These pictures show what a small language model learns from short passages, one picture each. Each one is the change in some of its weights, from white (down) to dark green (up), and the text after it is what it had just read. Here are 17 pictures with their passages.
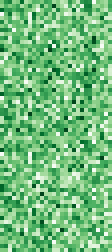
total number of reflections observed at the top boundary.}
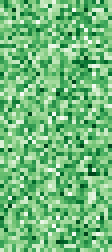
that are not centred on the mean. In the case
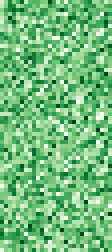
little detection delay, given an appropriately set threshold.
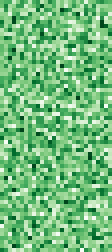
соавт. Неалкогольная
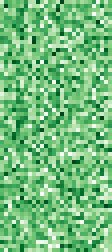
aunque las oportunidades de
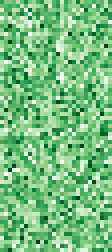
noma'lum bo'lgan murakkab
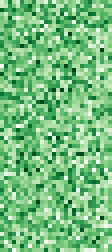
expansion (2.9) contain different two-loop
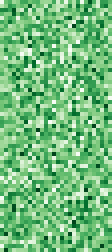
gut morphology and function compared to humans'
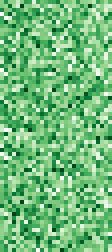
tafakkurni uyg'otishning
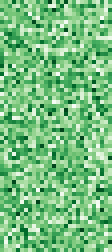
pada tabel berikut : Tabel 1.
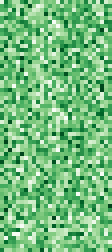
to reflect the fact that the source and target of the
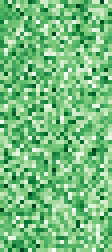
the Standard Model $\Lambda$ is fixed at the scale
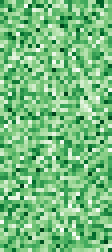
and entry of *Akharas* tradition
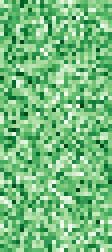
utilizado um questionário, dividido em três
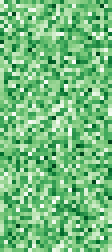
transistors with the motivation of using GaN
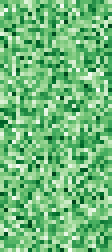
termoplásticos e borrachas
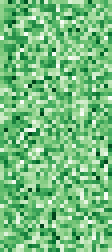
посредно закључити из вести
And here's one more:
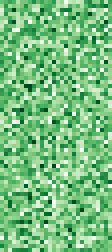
course, this could be done only iteratively by starting
